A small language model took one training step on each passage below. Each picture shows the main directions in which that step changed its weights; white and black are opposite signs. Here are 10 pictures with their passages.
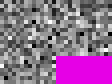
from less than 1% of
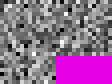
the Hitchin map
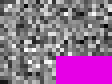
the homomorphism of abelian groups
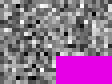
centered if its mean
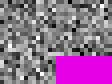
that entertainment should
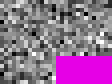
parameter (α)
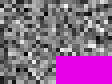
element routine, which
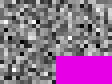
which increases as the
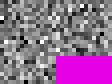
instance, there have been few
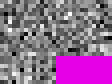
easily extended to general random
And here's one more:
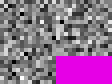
for small packet
